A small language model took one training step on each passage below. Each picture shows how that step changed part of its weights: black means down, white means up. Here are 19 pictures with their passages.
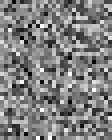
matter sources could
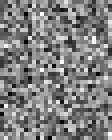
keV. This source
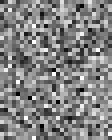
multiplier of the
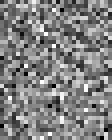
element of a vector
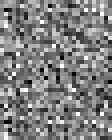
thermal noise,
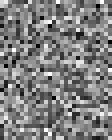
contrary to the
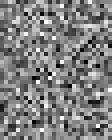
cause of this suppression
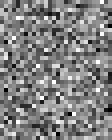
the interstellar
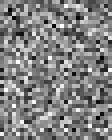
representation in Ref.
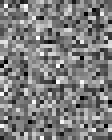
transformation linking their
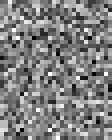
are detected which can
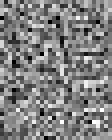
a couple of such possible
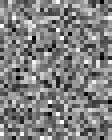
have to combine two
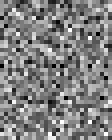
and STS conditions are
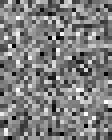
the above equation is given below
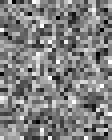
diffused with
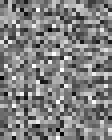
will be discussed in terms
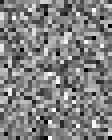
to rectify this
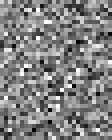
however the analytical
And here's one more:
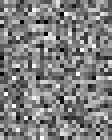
Kerr spacetime.
